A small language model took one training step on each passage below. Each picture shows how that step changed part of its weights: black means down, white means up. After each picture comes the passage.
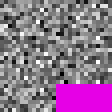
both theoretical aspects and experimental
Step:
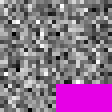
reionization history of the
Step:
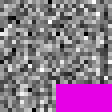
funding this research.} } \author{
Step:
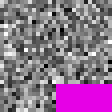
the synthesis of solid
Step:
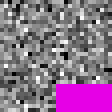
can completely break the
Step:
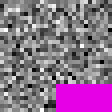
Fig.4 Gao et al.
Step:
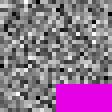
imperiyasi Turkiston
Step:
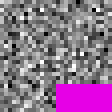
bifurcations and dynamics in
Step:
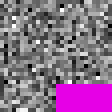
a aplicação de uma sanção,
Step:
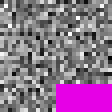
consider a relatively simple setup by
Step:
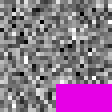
Categories Wave 1 Wave
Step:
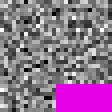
atomic spin chains deposited
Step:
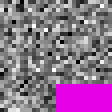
constant background (\ref{cb}).
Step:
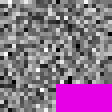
to determine which one performs best
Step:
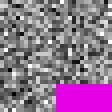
имкон яратган
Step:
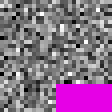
sugiriendo que tales
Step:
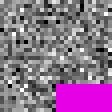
Volume 02. Issue
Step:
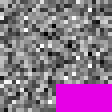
hayotda va odamlar
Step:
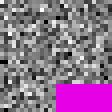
diversidade florística. A
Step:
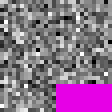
Centro de Ensino em
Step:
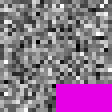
past, as discussed by
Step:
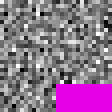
to high-order methods in finite difference
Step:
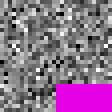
represent the sample variance for ease of
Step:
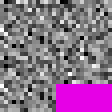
almost always to
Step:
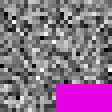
is determined by the edge
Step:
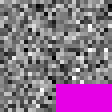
Nodule-Wise Time
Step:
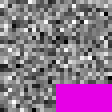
ao ano, sendo metade
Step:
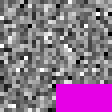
and $S \rightarrow \exp(-2
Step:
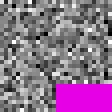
properties or phenomena of interest.
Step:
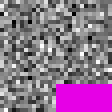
results reinforce the theoretical
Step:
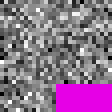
ментальність народу
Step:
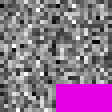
otros en razón de su
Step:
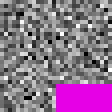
y dinamización (p.
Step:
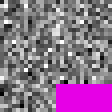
designed asperity heights over
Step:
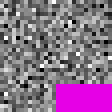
mortel et d'éviter
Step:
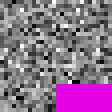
the first time in Queens, in
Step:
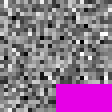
age of TWA\,5A
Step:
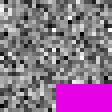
e o trabalho em equipe dos
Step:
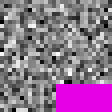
for metallicities Z of
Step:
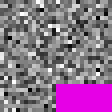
and intra-slice features
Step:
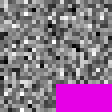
performance of the conventional SER.
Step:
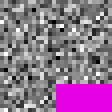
gevallen toch een
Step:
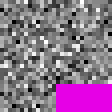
approach. In our calculations the
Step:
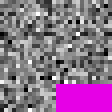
Trabalho, Inclusão,
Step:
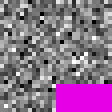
G.J., Korista,
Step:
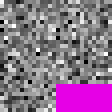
given for 9 clouds, with
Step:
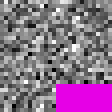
is impossible to align all
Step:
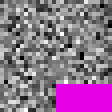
away from the observer),
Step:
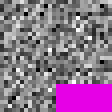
muğam oxumaları
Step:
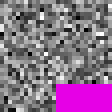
obtained by Patel and Dadich
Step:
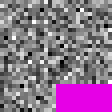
Hosseinzadeh, G
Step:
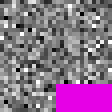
қилиш билан
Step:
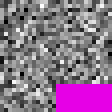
*web server* berjalan
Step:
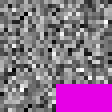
to'g'ri keladi.
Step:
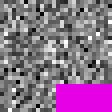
ultimately producing a
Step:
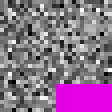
also see such communities for
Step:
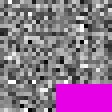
NA62 experiment at CERN
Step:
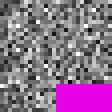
outros estudos realizados em
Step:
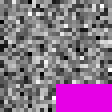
is given by \begin{eqnarray}
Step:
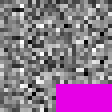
бўлган одамлар
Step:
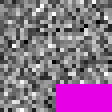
mas impede que o Direito
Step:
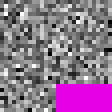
interactions and layer differentiation,
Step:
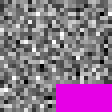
of economic activity.
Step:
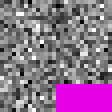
were reduced using the {\em
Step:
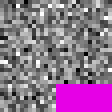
difference between $z_{\mbox{\tiny
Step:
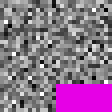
medias res y narra en
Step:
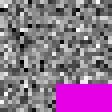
emas, balki 2,5
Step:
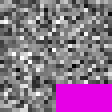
seu grau de cultura,
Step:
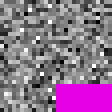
il n'y aura pas de
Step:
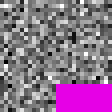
implementation of the optimization method,
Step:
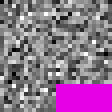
of the CP-conjugate
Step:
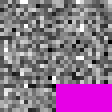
Keselamatan Pasien
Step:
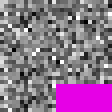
the right. Within each
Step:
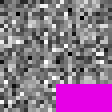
ланок підтримки
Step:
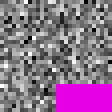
Bu hisobiga banklarning
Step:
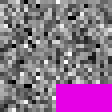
que não apresente uma data
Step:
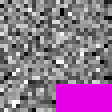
hole smaller than the bubble
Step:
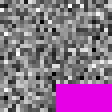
the statistical distance decreases above the
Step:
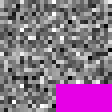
ambientes que maximizam o
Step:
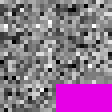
Несмотря на
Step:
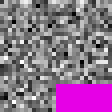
sebesar yaitu 5,004
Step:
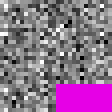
and using data from the region around the
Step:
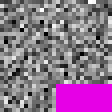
darkness die Analogie von
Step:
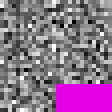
a radicalização da
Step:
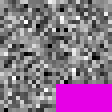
crítico, espontáneo
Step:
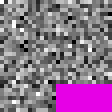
firm performance. *Journal of
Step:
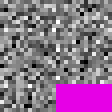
قد فارقت
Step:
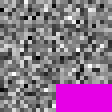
durante el sueño y
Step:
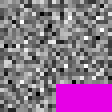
methodological technology, which
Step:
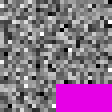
Ч. Морріса
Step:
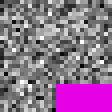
asintomáticos en los
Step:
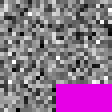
having a positive slope
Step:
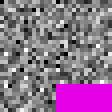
rely solely on analyzing the
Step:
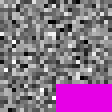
approach their asymptotic values,
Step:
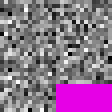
grupo de Jack se
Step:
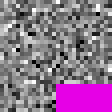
the filter's line-center can be
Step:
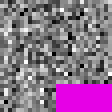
and appear to fit well the observed
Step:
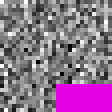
to improve QKD performance and
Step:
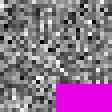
étudiante IFFP
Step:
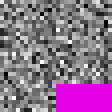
range over social networks, information
